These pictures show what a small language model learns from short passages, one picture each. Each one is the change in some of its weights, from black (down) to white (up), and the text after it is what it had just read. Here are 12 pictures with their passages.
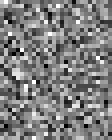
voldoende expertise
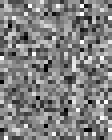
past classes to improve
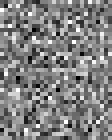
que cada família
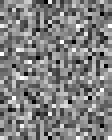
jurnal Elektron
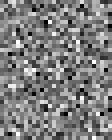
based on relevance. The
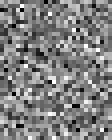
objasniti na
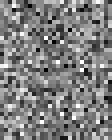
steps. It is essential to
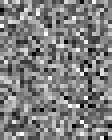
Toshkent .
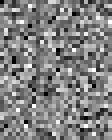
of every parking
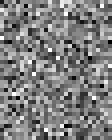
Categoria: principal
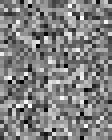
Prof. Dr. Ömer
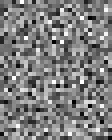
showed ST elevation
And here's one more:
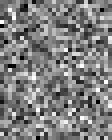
of judicial review could not
